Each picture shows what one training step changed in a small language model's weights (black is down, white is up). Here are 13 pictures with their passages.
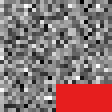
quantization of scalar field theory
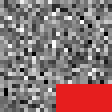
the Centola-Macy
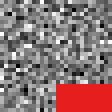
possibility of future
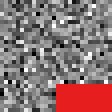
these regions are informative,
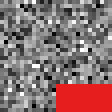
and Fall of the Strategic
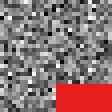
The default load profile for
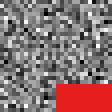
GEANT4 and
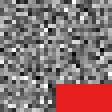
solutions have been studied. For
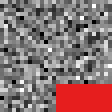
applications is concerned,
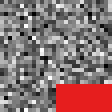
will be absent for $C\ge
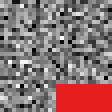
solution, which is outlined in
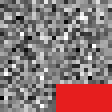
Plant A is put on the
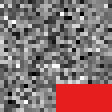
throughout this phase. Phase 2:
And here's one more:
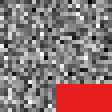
but also human language in
